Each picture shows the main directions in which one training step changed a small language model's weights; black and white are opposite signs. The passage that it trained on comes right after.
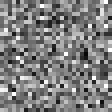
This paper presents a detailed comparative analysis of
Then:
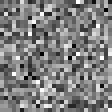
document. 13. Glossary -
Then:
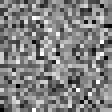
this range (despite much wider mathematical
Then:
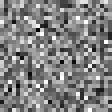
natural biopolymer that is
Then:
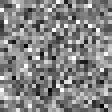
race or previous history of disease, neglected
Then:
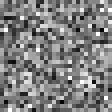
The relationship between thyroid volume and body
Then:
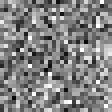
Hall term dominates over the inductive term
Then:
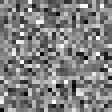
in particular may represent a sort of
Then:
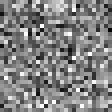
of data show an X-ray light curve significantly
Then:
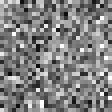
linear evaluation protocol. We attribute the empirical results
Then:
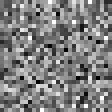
present that the fully valley-polarized
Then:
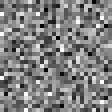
in He (linear scale) for core diameters
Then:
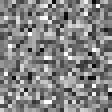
gauge field. This bosonized Lagrangian has
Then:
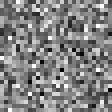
to a traditional trigger scintillator as well as
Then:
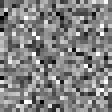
that could be construed as a potential
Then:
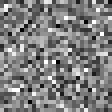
These values are ~1 log units higher than those
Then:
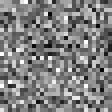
description of all the activities carried out in
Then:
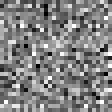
optimization such as Finite Element Method
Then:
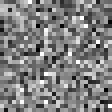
difficulties when using discovery learning Items The number
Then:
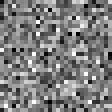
were detected in the different plant parts of
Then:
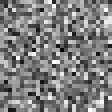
semi-structured interviews with teachers and students.
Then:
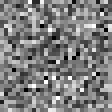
at eDNA data; for instance, with
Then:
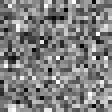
steps. % Here, we instead estimate the error
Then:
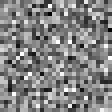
be improved by adding impenetrable
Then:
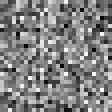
the answer of the question by conducting the study
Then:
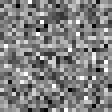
r}$ is to shift the spinon by one
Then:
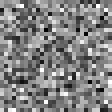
appliances contribute to the development of this
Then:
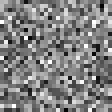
users are faced with problems accessing the Internet
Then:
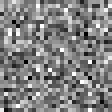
(2017) hitherto acknowledged training
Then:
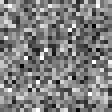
errors, and ADCLs are only compared
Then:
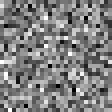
\textbf{First comprehensive investigation of SFMs
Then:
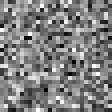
“The concept of linguistic multicultural
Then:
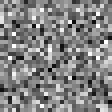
calculations presented throughout this work are the results of full
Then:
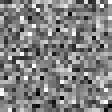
that by promoting product combinations, it will increase
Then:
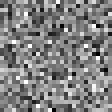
modulus was observed with binary and MMT
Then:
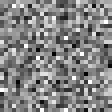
different patient or employee: Bacteria spread
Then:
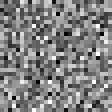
model not only pinpoints the location of
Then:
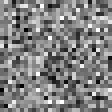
observed signals; and the preset parameter values of
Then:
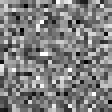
diverse loudspeaker setups,
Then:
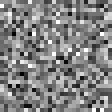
say arrows $r : a \rightarrow
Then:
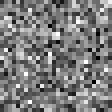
temperature, and (iii) the decrease of polarization
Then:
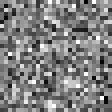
sea of many matter particles in the universe,
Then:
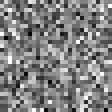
as «to make to flow,»
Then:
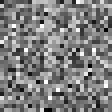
response packet is created and sent by m which
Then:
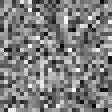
So that we may participate in the new machine
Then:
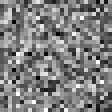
Subsequent reduction of the nitro compound to
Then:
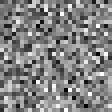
are according to the requirement and could be relied
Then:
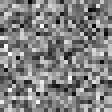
19 shows the About section of the St.
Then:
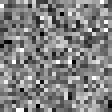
interaction with CYP enzymes,
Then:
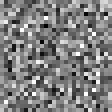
input to the LSTM decoder is the
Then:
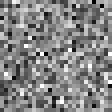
observed in 29.0% low-dose
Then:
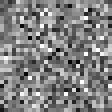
the gender gap in labor force participation.
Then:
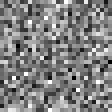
develop the specialized communication skills necessary for professional
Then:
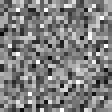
and storage tanks and functioned as
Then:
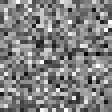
reached the maximum load per process and started losing
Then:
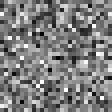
Evidence: If the obsession of the
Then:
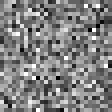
the computer. The left joystick was
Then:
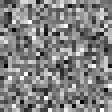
naturalization process, it appeared interesting to
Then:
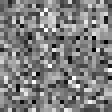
the affinity of the binding sites
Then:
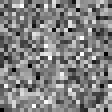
as 1 : 2 for all the complexes.
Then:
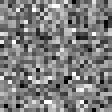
a photon. We furthermore define the Lorentz
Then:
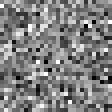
to existing Mann--Whitney
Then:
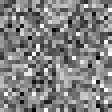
in the Internet environment, independent work with a text
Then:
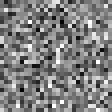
times are weighted low, while high priorities
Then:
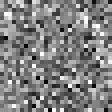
cosmological constant $\Lambda$, is affected by significant
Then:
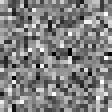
shown in Figure 4(d, f).
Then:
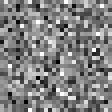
inhibitory property and was found to
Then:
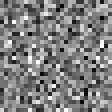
relationship between the two variables in longitudinal time points would
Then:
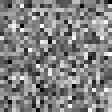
message L by the BLE communication channel
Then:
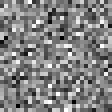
reside on oxygen in cuprates,
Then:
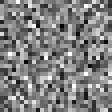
bins, Well Equipped Library
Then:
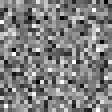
non-reciprocal coupling introduced into the
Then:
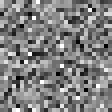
of phenols in seed dry
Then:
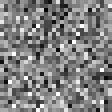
The SOC can remove the band degeneracy near
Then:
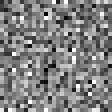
what and how the student will learn and how the
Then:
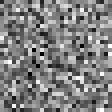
with increase in temperature while age group 20-44
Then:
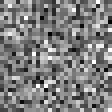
In most sports leagues, two
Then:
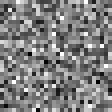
units like Austria's EKO
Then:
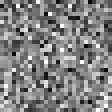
Supersymmetric Standard Model (BLSSM),
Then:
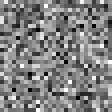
financing capital expenditures was observed. Due
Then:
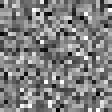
factorizes into analytically calculable integrals
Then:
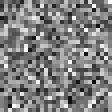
(or $\eta \longrightarrow {\pi\over
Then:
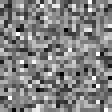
well as to seek autonomous
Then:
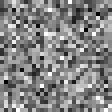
is \cite{Bert,roy}
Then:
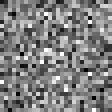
beads. The numbers 1 to 10 clearly
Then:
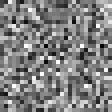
the static (or low frequency) modulus
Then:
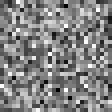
a relative minus sign, compared to our definition
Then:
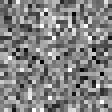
the successful development of contrastive learning, this
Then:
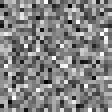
job offerings and resumes,
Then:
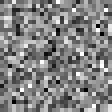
teachers claim to use audio aids in their
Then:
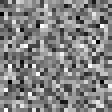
when dealing with multi-modal
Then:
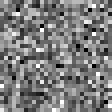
and corrosion resistance. These deficiencies
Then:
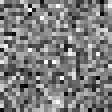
author:** Temesgen Eticha
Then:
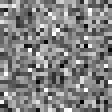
grows with the CF splitting as
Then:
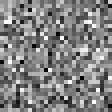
near-horizon region with $r -
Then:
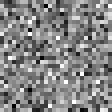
natural plant fibres over traditional glass
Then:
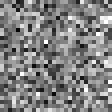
to F1 score from a model generated from the
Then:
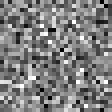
Splotch Service Category
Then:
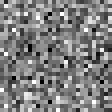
virtual closed paths $\nu$. These start from
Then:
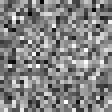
on a 3GPP SCM. It
